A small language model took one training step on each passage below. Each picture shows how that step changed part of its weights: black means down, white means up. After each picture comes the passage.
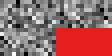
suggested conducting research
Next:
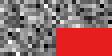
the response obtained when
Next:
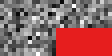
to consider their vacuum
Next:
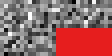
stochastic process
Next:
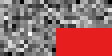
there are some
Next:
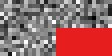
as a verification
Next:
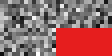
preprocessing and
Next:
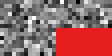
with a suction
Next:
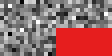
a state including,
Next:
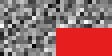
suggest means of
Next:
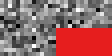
focussed on the
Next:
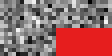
a technology developed by
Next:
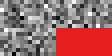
the synthetic images
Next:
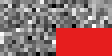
can be obtained by
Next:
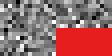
using the}
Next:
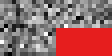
between open and closed
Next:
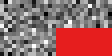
breaking immune
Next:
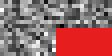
both in the
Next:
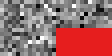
the current research findings
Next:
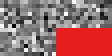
application in computers
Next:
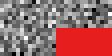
microscopic characteristics of
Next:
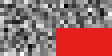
Candidate of
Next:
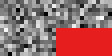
GK bor
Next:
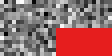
fields via ring
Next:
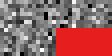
energy of transfer and
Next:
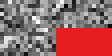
more deeply,
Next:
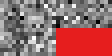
the intensity of
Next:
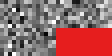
Research Managers
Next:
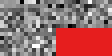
a flat port
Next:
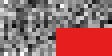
loops of
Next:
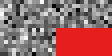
we can recognize
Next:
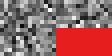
of the process and
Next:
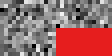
– Lime
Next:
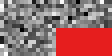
some may only cause
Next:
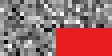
the Hawking
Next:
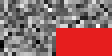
of the national information
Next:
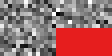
public senior
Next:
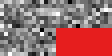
important feature of this
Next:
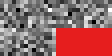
of outcomes with temperature
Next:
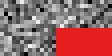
or exposed to
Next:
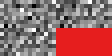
як органічне
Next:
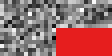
components that is
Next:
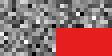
deduced by
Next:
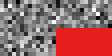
using IoT
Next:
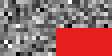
or changes in
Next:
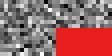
of the BK
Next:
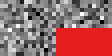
de salinidade
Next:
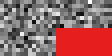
LLMs such as
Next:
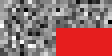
superpotential do
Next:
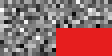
MultiDark simulations
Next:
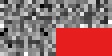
nas comunidades
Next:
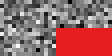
regions, depending on
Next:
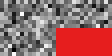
and Buono,
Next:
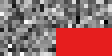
is no acceptable
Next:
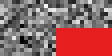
that reflects the
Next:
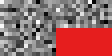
nimasi bilan
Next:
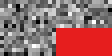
experiments with a short
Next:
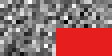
при этом
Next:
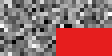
may prove to
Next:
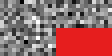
a flux limit for
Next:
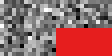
data collected in
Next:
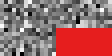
es un sistema de
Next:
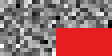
à la politique
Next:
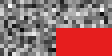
basis where we explore
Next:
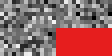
as the average position
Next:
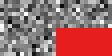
kelishi mumkin:
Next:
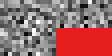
5 minutes
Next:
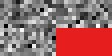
for the hidden
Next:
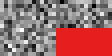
each dimer host
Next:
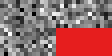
Moreover, they do
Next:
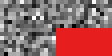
decreasing function of
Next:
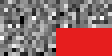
Specific conditions of
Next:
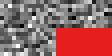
based on the actual
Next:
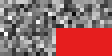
turbulent flow
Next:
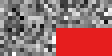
the anus
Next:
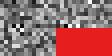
conclusion and it is
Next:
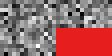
it with the
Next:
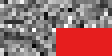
wrong measurement of
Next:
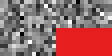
the cloud?
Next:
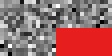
a kinetics
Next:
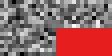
in principle, by
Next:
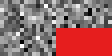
the extension degree
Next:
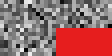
de Direito
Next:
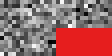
be compared to five
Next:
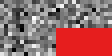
to discuss the issue
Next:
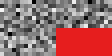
have comparable
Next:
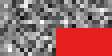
in Tables
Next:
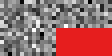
a multi-dimensional
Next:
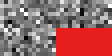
qarashlar esa
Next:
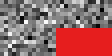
WFD Water
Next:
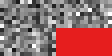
gradient. Within
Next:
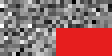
hasil uji
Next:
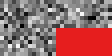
of questions to
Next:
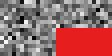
Especificação de
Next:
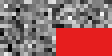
hidden layer.
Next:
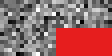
eliminate this
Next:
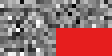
7 yosh
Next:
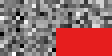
Sc and
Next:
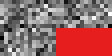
that the surface
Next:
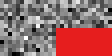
an elusive
